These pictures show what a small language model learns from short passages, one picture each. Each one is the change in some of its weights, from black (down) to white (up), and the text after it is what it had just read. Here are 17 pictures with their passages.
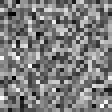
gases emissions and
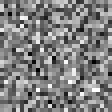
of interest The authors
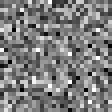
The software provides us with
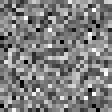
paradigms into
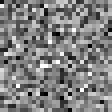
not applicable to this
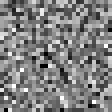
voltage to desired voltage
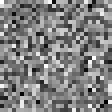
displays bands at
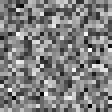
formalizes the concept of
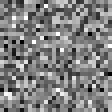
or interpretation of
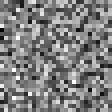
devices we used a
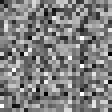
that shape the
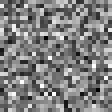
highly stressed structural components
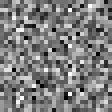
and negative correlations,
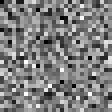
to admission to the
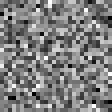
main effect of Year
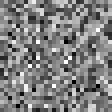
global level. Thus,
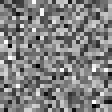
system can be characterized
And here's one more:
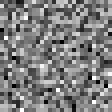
may represent a mechanism by
